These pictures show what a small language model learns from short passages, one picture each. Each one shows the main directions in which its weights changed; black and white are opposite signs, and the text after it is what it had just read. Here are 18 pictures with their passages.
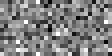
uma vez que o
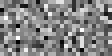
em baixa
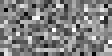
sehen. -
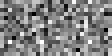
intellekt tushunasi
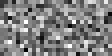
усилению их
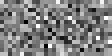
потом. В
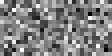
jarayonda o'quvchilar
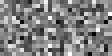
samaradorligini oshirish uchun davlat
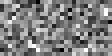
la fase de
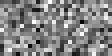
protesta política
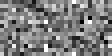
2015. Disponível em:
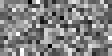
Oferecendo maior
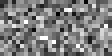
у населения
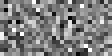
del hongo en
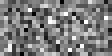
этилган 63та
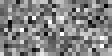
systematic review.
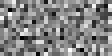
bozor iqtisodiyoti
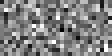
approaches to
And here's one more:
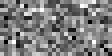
numeroso se
